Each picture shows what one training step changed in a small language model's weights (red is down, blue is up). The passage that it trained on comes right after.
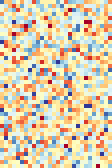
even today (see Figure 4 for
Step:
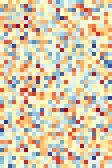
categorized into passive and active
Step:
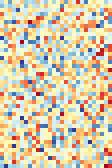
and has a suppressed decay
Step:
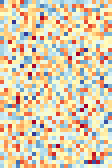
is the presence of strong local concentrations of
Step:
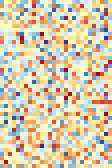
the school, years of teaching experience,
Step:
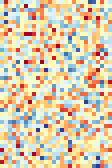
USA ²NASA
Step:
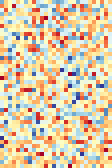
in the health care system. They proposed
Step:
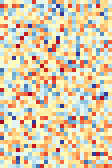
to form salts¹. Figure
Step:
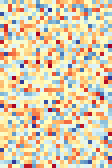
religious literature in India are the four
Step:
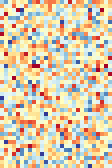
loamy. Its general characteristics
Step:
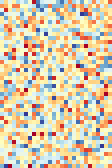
Analysis of the composition of the
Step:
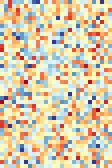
coupling and integration into
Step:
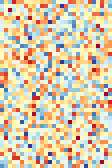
higher-order users (those
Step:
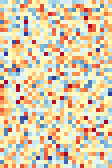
factor* scheme (Lee
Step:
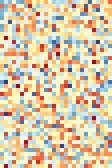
real-world deployment, not
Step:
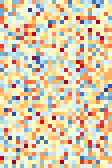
stability of the opening time of the
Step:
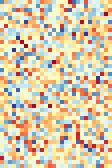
college libraries significantly contribute to
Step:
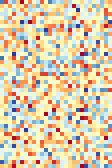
has insulin and growth
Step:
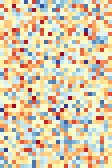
of ablation study. Tables 8
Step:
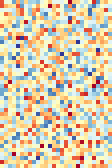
Border Trade Collaboration
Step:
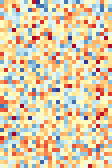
of one’s character which leads to
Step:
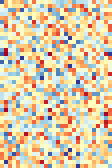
consumers, considered as citizens, in
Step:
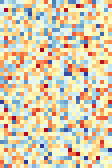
floristic link between the
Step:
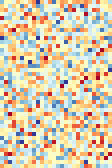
added as maxima suppressor.
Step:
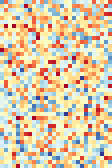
simultaneously, examination by using
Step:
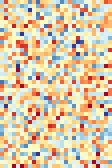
nationally representative cohort.
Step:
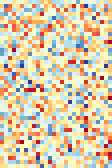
account the context of use and CSA
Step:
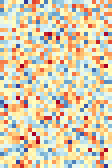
that successful education reform must be supported
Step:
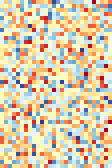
say to what extent the particular element
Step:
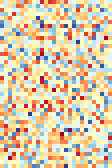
OF ADSORPTION
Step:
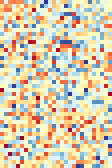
that ComBat-Mega increases
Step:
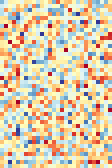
modern flux by embracing the
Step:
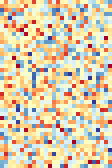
evolution of local pH changes on
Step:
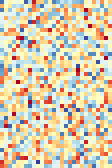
that much more work needs to be done
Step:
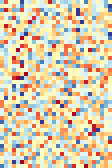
urine samples. The
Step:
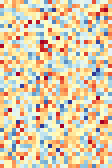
A. Bolbol, et
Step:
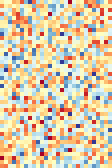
signet-ring subtype, showed
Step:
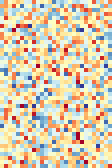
to visualize the images of
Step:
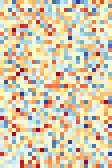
good deed daily and always
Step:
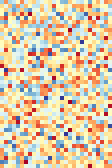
management” - principle no. 11
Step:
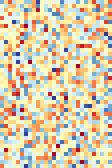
include and foster expanded
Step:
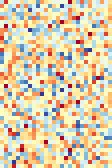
annatto seeds and their
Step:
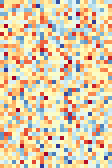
features, stated in Figure 2,
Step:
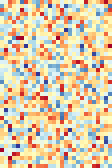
Penev L (2019) Open
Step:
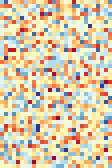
2020). In this study we described 2
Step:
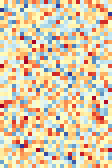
the rut depth decreased to
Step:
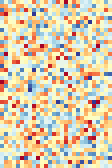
models the Generalized Linear
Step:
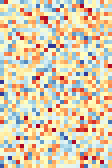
LAI compared to other treatments.
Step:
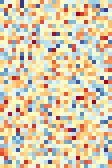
which we had the opportunity to meet
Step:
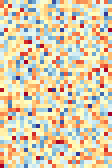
Not surprisingly, similar
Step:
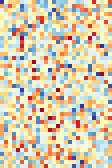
and the recycling of industrial
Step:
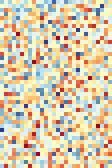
a process-based understanding of the
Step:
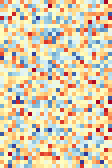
the ex-ante measure of
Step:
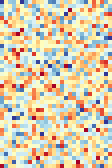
Dibrugarh district is
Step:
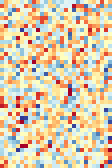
for Muslims with respect to its
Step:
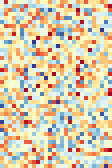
^{ns} PCV
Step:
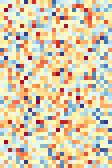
not exclusively) when this is
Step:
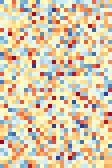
the five transparency
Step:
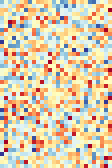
her bachelor's degree in
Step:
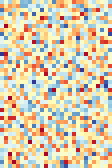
region, and on 18.0 ha
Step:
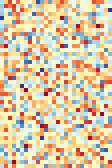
bonds, when these are
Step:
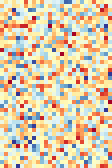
quantification of aquaculture
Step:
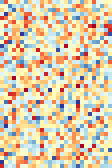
annual O&M costs in the
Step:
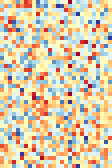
s. These flux type probabilities
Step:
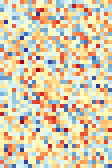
Transcripts and recordings from
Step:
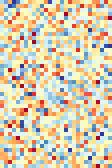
covers the Unix operating system
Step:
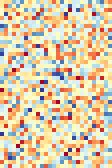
Pérez Escoda
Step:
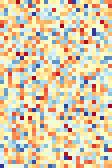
employed to treat stroke induced
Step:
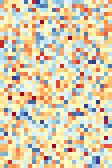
of its source important of cheaper
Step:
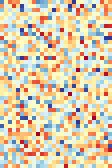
and D. Beevers.
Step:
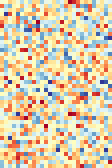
Due to these polluted
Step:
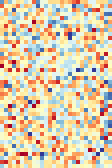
against each other so that an
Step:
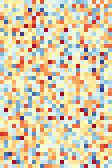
considered a straight forward procedure
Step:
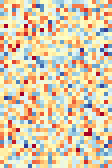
features of the coastal and
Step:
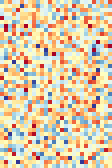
ensures link breakages and
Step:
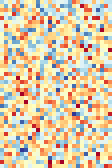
appropriate method for selecting diverse base
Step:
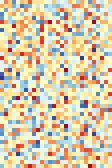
disagreed with the finding of
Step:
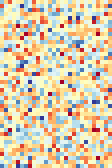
conducted to achieve the goals and challenges.
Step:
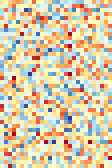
use in AnOHM
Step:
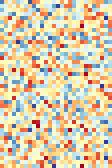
Zhang *et al.*
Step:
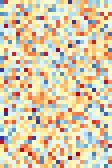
Introduction Wood and plastic
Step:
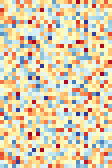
These two types of cyclic deformation
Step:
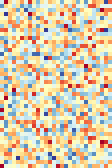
Access. This report will be sent
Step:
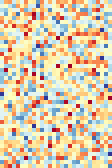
STATES Received:
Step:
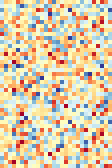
belong to 31-35 and
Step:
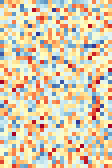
and Cultural Impacts.
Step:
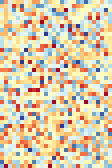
fractions in the present study.
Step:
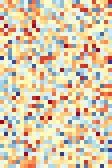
present adequate characteristics for their determination
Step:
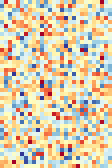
Veterinary assistance is called,
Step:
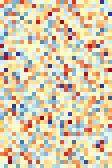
Immigration Office,
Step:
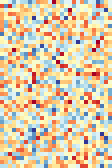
under tensile testing) was
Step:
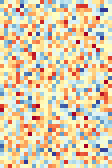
which was prepared by a standard procedure was
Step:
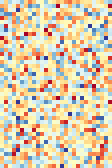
finite steps. Another interesting
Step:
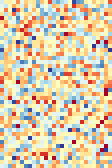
appropriate measure to ensure the full
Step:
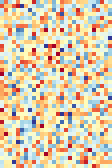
or drought. Since water is
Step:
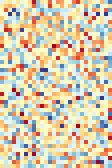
expected, no matter how much the dataset
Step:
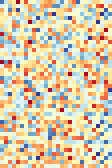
issue on a systemic level, this
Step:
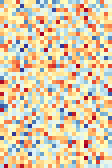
and electronics setup as
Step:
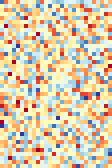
based organic materials with enhanced
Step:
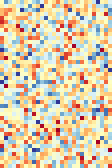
UE: Unsupervised
